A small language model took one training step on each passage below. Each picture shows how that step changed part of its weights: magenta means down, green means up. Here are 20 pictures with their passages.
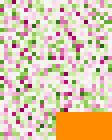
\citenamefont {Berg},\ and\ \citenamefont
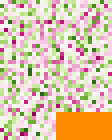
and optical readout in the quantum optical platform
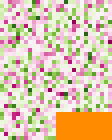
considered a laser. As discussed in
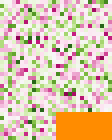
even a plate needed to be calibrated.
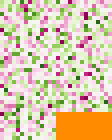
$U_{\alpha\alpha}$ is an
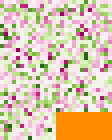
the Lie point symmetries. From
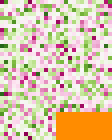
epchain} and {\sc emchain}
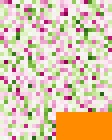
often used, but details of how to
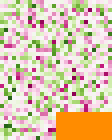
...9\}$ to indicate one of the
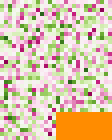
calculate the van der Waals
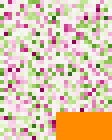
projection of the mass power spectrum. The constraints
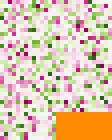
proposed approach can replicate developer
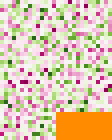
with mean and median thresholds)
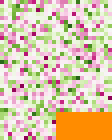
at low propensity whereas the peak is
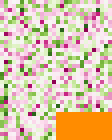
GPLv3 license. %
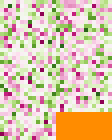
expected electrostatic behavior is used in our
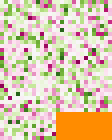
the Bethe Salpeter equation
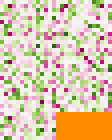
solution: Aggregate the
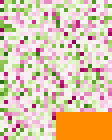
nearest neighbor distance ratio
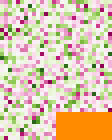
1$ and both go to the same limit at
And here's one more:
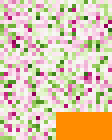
long dimension. This value for $\eta$
